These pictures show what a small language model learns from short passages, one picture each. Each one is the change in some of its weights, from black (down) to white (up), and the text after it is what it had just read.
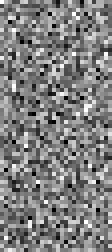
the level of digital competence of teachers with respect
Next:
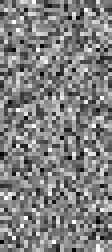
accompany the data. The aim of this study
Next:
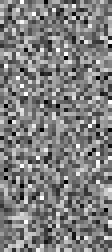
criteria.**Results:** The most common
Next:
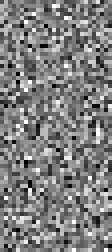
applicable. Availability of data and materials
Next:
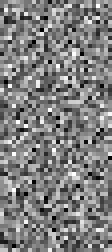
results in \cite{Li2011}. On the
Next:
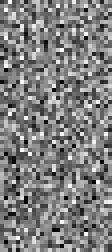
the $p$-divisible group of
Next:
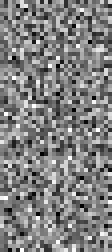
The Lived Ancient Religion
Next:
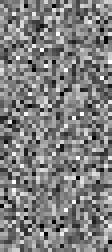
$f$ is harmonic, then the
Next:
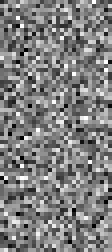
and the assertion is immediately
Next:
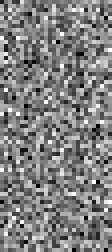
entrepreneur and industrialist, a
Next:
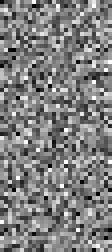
circles) 1317 and recorded (black
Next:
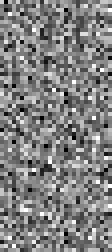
solutions and environmental sustainability. However, this
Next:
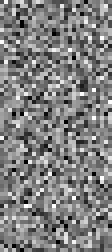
"Please introduce yourself in
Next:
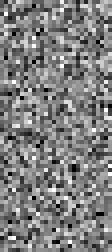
of the drug (molecular dispersion,
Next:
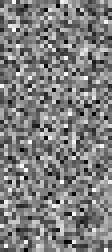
the builders of cathedrals.
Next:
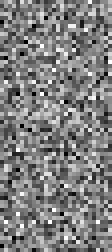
empirical Rademacher complexity
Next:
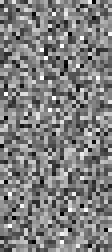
berilayotgan material mazmuni
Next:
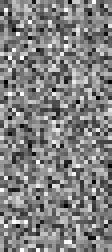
accessible through the MOV assembly
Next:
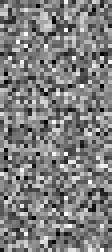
electrochemical accelerated
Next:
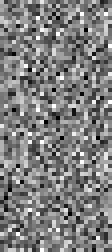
suppose que la fonction $$ F(s)
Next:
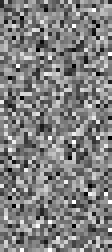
internet services. 3.2.3.
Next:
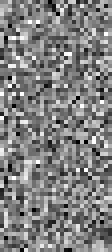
easy to see that we need to take
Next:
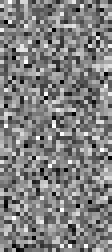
September, with the partners meeting
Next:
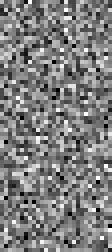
the treatment of neuroses:
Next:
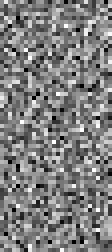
$\Sigma\in \R^{m\times m},
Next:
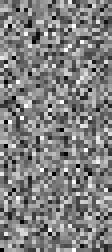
confirmed by exothermic peaks
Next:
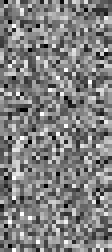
found out; this was further checked by calculating the
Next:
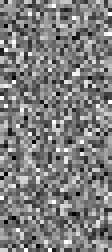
unit root in the series). H_1 :
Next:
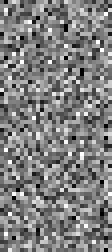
absence of title of source document.
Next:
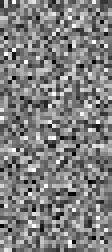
status correspond with stronger monitoring and
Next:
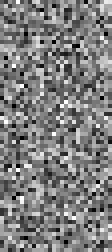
that further may result in adverse outcomes for
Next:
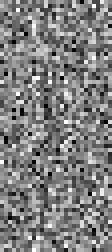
rituais religiosos, obscurece
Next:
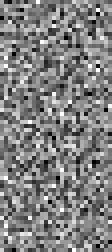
of August 1828 before me. For the
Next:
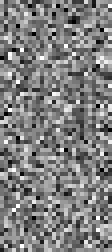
\textrm{-}\equiv 0$, for $n
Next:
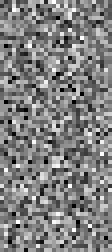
collaboration with DevOps Research
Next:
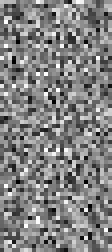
ta’limda o‘quvchilarning
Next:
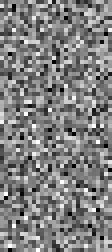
the higher education system based on ecological needs
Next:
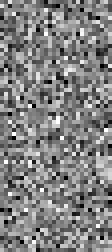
cost flow network," *Naval Research
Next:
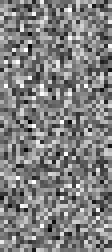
aspect can be seen both in EU
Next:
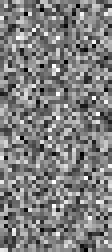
curves defined over the complex numbers are a basic but
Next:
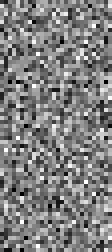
even in presence of very rare events, not
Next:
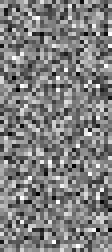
is represented in Figure 1. Figure 1.
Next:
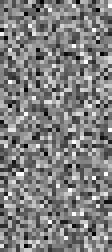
$A\in \cA$ we define a
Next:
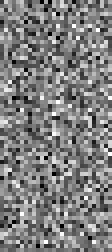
Penelitian - Berbagai
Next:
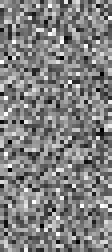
staff you have? Do you have any staff
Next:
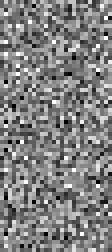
a clinical report. Int J Oral
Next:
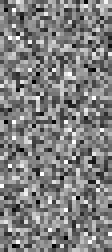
to determine the first order behavior of
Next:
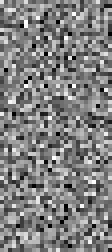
structure maintained the performance (MAE =
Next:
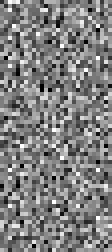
va adabiyotining rivojlanishida
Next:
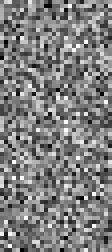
is sufficient to prove this result for $n=2$.
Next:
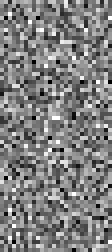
представлены важнейшие
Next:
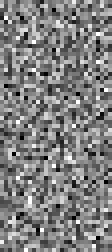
study are available from the first author,
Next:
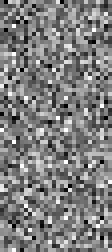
respect to the trace inner product, the
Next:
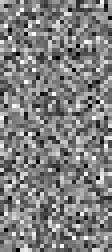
таких статусных трансформаций
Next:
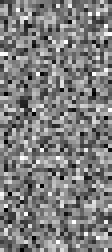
focuses on the development of nanostructured
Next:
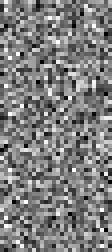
eni B_p va qalinligi
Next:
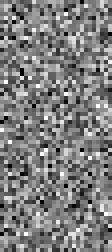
minkum*). Dalam praktik di
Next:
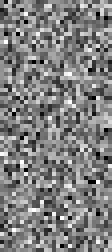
density, the appearance of the boundary layer and
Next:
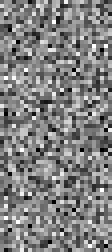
Defence Technology Information
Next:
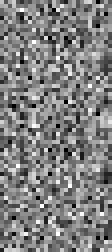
future prospects, family environment, skills
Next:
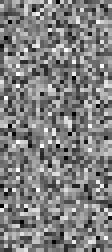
loan facility was created for examination fees
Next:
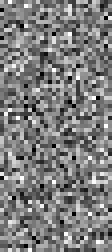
In other words, the entropy is a really
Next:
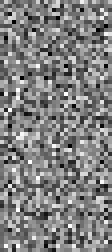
English Proficiency Index pada
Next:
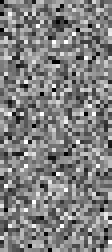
any immersion $g\colon M\ar
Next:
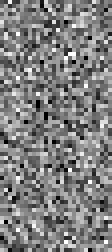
dedicated page in the ICTP
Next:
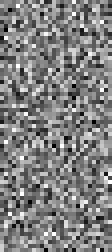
- Bezuidenhout S,
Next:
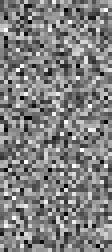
guidelines”, Journal of Documentation,
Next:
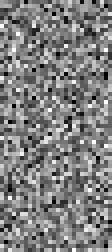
condiciones de cultivo
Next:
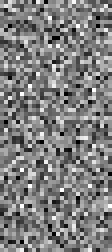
this limitation, global optimizers, as the
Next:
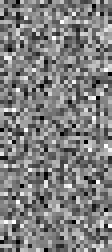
for the evaluation of the cost function. However, when
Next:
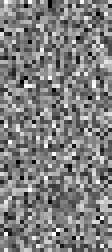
PU), it is possible to close the CB
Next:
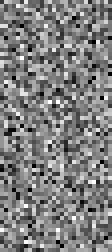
topical and dermatological compositions, have potential
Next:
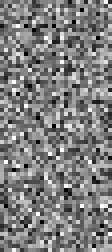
Donner and Manfred Opper.
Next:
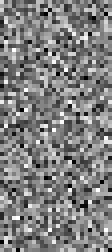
of lactoferrin. Corresponding
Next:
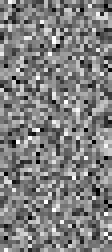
Garrow, 2015), but estimates are derived through
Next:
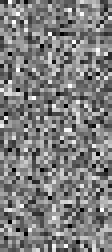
pressure on the surface of the wound can be
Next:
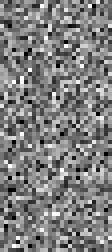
cases of tensors of generic rank are only the
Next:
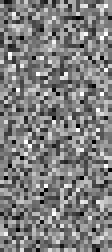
Theorem 1.1 reminds us of the well known
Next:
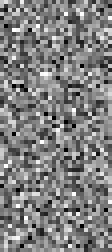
were considered. Different ages expressed
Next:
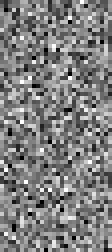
exponential one-parameter automorphism groups that we
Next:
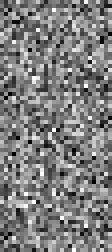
to 1. By rigorous proof, it is
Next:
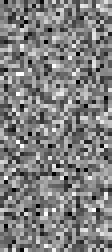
and the number of messages are correctly
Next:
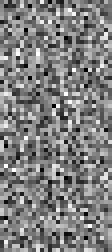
va sportdagi muvaffaqiyat
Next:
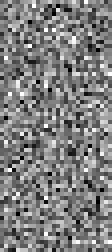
ta’kidlash joizki, ayni
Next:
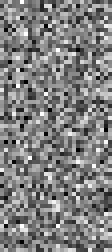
produced and then separated, washed with
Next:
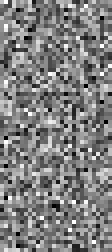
en todo el Estado de Sonora,
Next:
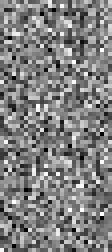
acuerdo a la característica de
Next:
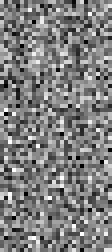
este tipo de modelos tiene incidencia
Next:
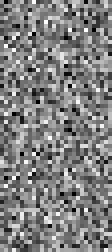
compared to exact Monte-Carlo
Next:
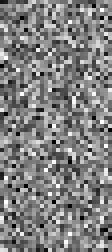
S. K. Mazumdar in the
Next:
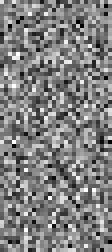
профиля имеет следы
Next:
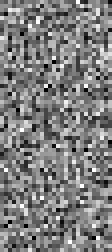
the indexes according to $(i\mapsto l \mapsto
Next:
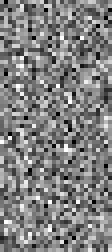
fatigue hysteresis loop showed that
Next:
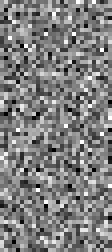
and $B$ of the same abelian group,
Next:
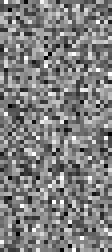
for estimation of Dolutegravir and
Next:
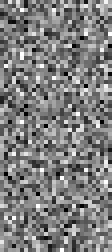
to a normal homomorphism $L(\Lambda)\to
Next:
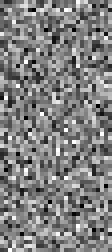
partners such as UNICEF, based on
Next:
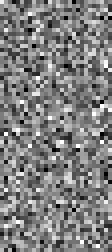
Miniere, Secrétaire
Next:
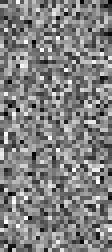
$\mathbf{Q}$, which we denote as
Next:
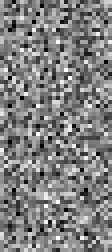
objetivos de aprendizaje.
